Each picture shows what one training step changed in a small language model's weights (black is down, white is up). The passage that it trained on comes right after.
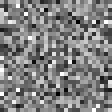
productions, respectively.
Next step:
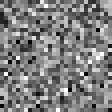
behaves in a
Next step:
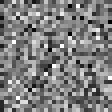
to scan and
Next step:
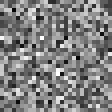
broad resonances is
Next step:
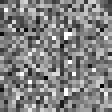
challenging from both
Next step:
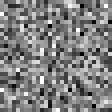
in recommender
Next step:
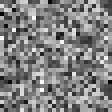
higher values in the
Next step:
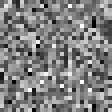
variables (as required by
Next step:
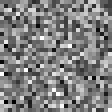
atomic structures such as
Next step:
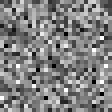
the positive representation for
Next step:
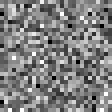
of the static
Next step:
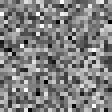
norms of a
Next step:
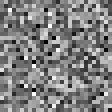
The scaling behavior of
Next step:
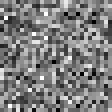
for appropriately generated
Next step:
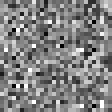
range. Researcher
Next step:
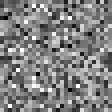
calculations were performed for a
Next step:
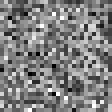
EDC measured at
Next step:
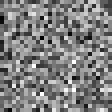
and dried before
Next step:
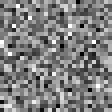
enable Rabi
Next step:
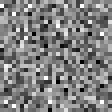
type de service
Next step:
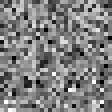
the abundance of
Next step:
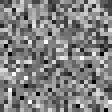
the same phase.
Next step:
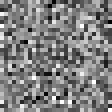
corresponding periods are
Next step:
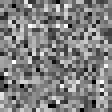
the single subband dependence
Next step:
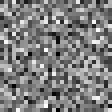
is really a
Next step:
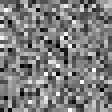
boson mass ($\Delta
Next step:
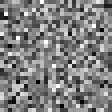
For instance, sufficiently
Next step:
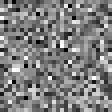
documents are
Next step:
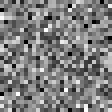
an ac or dc
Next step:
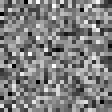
For $\alpha \ll
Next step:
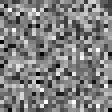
amplitude of the underlying
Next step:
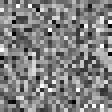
resistivity at high
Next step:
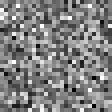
predictions. As in the
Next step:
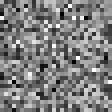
when interactions are mediated
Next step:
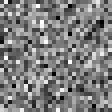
inconclusive about
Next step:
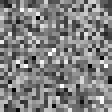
terms of topological fields
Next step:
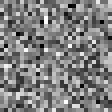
type precoding
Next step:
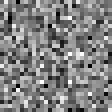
the main issues is
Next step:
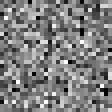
factor contributing to
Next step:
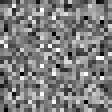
there is some string
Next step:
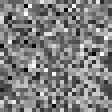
rise time that corresponds
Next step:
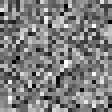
reasoning by integrating
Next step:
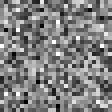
Jacobi classical
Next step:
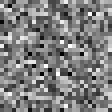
total angular momenta of
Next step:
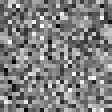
is triggered
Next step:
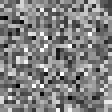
times for one implementation
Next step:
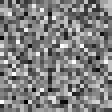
is, use the formula
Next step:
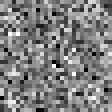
| Reirradiation
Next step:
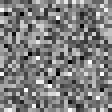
initial density contrast $\chi
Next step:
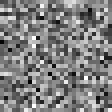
power spectral density for the
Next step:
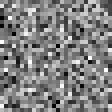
*Department of
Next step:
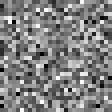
University, GPO
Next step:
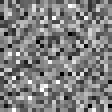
was trained using
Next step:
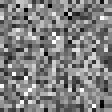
respectively. Next the
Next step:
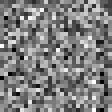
which means the ion current
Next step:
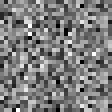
possible departures
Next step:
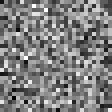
for events with hard
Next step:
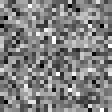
3 Science Drive
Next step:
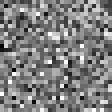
equation, we can apply
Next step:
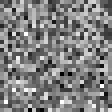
the projection of a
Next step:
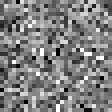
in Tweets and
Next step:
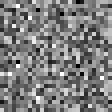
enabled the study
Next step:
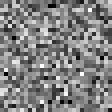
theoretical models, such as
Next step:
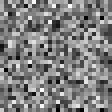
and fitted for the
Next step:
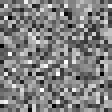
stability of the
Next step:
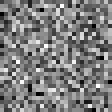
to be considered. A
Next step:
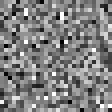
signals emanating from
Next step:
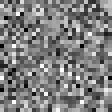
although, for all
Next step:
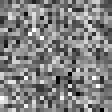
and 7. Fig.
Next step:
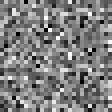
by exchanging
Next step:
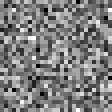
accompanied by
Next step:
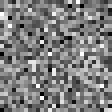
are fabricated
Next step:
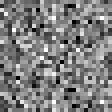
by simply adding
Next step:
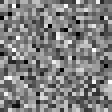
small & yes &
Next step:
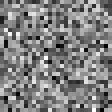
and the LHC
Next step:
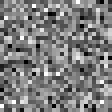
identical with that of
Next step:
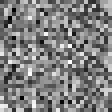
examined parameters include
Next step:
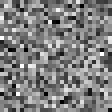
drift faster
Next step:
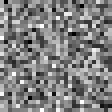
\\ \hline\hline
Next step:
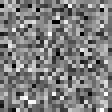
additional deuterons
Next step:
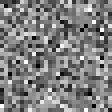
geometry of a typical
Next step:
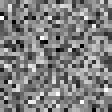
generating functions, which
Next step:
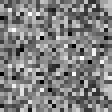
value of the impact
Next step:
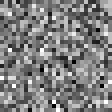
is used across the
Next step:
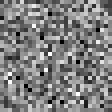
of radar
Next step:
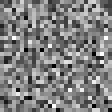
the master constraint
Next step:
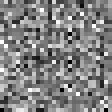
1.5 factor is
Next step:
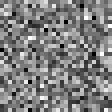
amplified along
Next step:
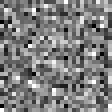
loops which have
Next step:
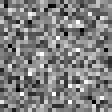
This identity follows from
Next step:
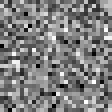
a potential energy then we
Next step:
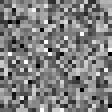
further consists of a
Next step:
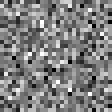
incoherent structure within
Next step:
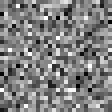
more than confirmable
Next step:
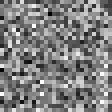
of these interactions is
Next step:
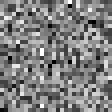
in grey in
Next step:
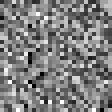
to a fermionic
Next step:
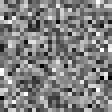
and Sabater,
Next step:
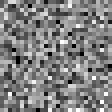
They acquire
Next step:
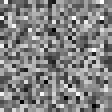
nT) is
